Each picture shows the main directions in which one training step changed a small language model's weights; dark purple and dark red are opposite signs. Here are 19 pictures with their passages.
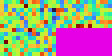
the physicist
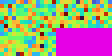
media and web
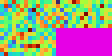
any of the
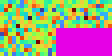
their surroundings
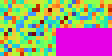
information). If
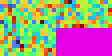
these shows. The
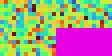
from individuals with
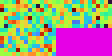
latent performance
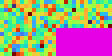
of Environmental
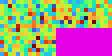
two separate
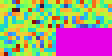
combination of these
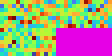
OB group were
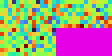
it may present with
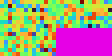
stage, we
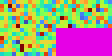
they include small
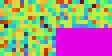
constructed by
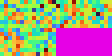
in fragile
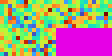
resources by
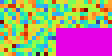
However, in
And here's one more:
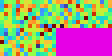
to joining
